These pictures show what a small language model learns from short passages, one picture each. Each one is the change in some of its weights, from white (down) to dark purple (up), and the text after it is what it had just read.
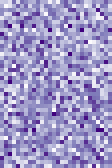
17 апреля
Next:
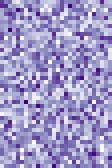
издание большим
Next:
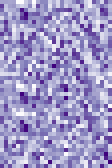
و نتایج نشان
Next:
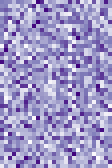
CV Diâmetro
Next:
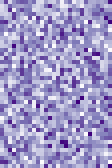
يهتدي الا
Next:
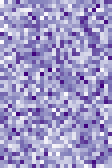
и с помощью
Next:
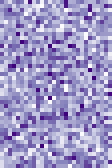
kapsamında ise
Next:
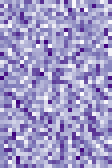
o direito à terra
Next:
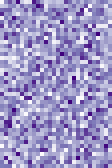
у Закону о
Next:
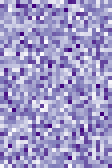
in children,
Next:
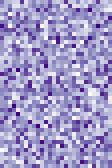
a multiplicidade de
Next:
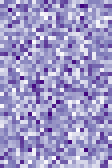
ushbu asar zakot
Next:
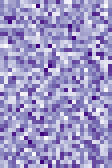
y Consumo criou a
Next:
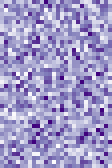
для упрощения
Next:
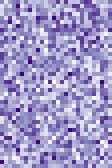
Materiallar va
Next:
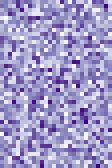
as crianças.
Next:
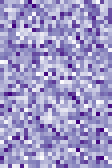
Research, University of
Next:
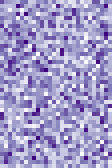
uchraydi. Shuning
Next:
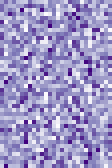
davlat tibbiyot
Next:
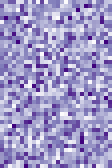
no pedal e pela
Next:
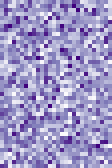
muhofaza qilish
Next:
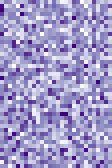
jihatdan kamol
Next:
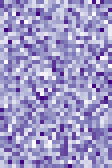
Software In
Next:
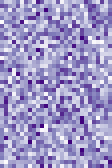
by Bawaslu to
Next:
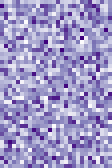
[Hab. tachado]
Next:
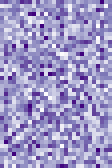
giren dikili
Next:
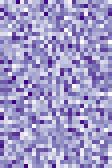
con el surgimiento de
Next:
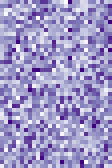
olingan. BMT
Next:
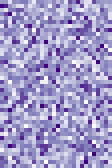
Setiawan, and
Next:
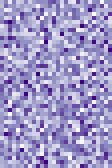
nas bases de
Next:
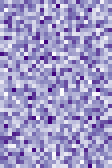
daqueles observados
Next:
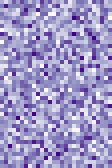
и производительности
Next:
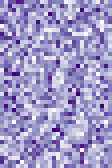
mansub mosh ekinining
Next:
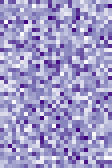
за состоянием
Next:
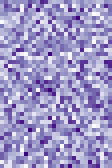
discutir o impacto de
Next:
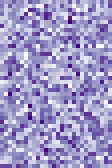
Burundi Date de
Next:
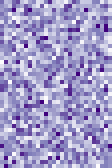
funksional holatini
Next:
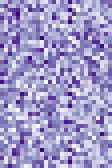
Disponível em:
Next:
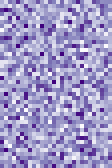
fichaje. Los resultados
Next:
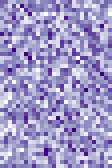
condições adversas
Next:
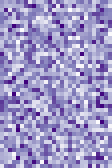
de un individuo a las
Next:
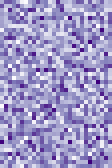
y le dije: Cielo
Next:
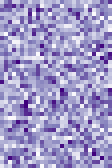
San Francisco:
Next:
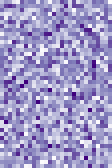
de caixa das
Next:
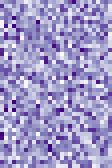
um einen einmaligen
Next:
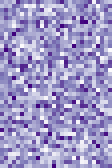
shoiri unvoni
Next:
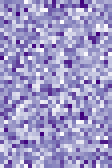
lijkt mij
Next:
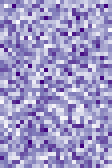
tetapi, masih
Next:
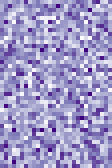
incrementan el riesgo
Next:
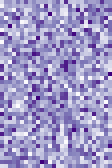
истории развития
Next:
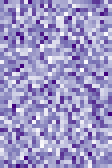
olimlari ginko
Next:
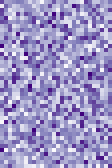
atributda 25 ta
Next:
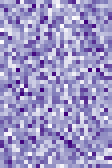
и практики / под
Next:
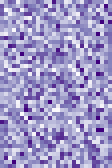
research in education,
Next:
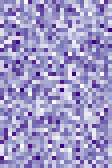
bo'lib xizmat
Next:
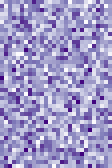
nisbatan ko'chib
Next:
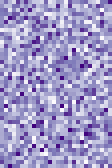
уже элементом
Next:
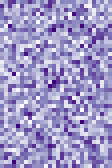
of fly ash on peat
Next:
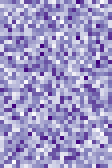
registros de obesidade
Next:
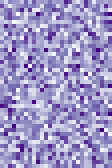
do XX, xorde un
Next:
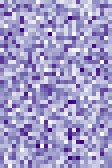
narxlar darajasi
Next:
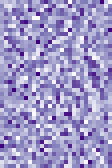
(англ. long —
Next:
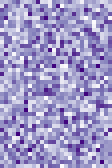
короче ширины
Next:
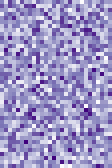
Regulationsweise nicht
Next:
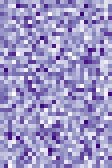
Ya. Narmanov.
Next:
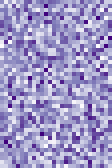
To fall a sleep
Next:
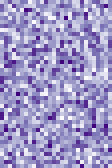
как в закрытых
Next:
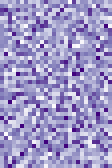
mehreren semantischen
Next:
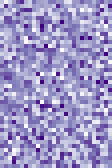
entre los campesinos
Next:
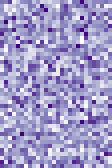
є істотним
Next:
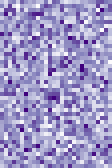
interna es deficiente y
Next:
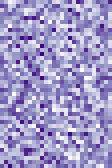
Los profesores se
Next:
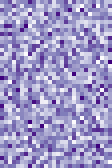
taxation of family
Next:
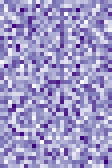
o que reforça a
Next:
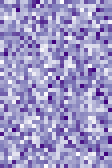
halus, adapun
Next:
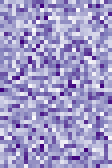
kerak bo'ladi.
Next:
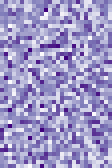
Sin embargo, con
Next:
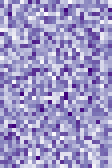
репортажів у
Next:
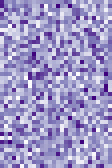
в сочетании с
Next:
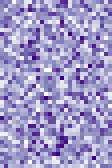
между левым и
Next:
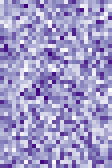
(lucros) do
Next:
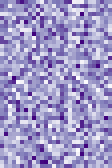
o movimento da
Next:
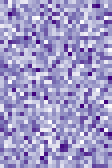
serem concebidas ao
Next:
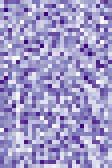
manifestaciones del
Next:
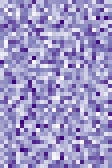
matching up with the
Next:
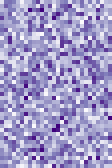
саме: ЗУ
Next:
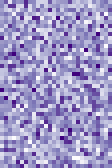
: ensemble des
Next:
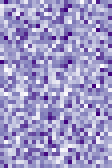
swoje sny, w
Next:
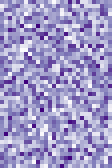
de Pearson
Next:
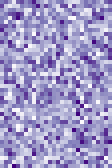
products, production,
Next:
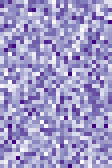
проєктів і
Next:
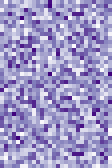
Харькова в
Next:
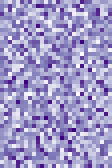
de plantation. Les
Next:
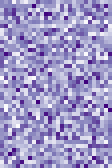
een manier waarop
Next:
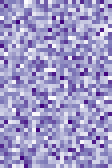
óptimas, es
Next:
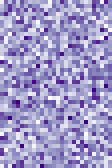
и раскрываются
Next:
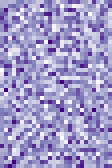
such as Cloud
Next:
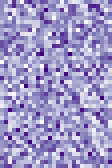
tais como Saúde
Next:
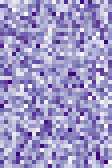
данным ГИС они
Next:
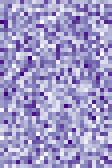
qadam.* Birinchi
